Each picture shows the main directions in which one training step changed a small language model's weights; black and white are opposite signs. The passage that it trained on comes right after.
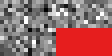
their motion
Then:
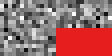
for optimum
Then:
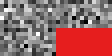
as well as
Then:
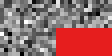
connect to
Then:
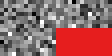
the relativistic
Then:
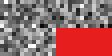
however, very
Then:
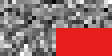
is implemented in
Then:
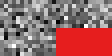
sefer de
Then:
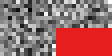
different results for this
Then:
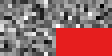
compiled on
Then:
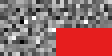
as they are,
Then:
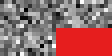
for transmission
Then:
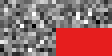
above, we
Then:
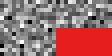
fuel as
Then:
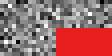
the ground
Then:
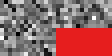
door de
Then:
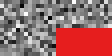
training the model
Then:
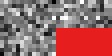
was spread
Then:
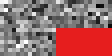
flow rates
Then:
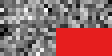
va esda
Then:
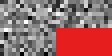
dt +
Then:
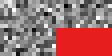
this filtration
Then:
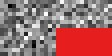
our initial
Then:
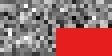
de uma
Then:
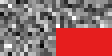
the contribution of
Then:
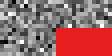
the network,
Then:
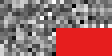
of the research with
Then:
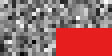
war (und
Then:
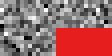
xos va
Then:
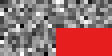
Created by
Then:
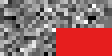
out, even
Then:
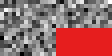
is represented in
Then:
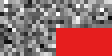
educational approach.
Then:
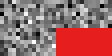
is sensitive
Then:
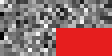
the resulting model
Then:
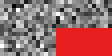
changement de
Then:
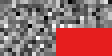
in hormone
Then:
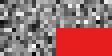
from explicit
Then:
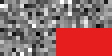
can be defined
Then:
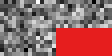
heat of the
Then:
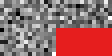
tanto o
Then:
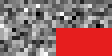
visits* se
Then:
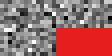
- so die
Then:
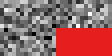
en charge la
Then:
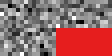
all contributions
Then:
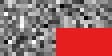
L. P
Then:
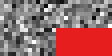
ml of
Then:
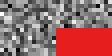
the density and
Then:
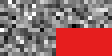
el Estado
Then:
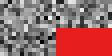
in electric
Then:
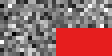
the case.
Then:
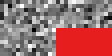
to significantly
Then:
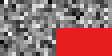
the video
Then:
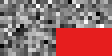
activities, the
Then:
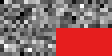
cults at the
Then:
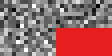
one side,
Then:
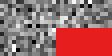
consistent with
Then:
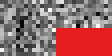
Because the
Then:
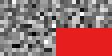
in real space.
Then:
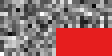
The largest
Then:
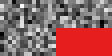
will try to
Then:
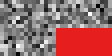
completa que os
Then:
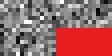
within the forward
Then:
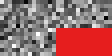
to make them
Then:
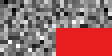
transactions which
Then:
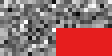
it performs in
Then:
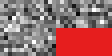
years and
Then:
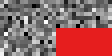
volumes represent
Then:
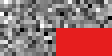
type of
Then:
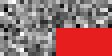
document a
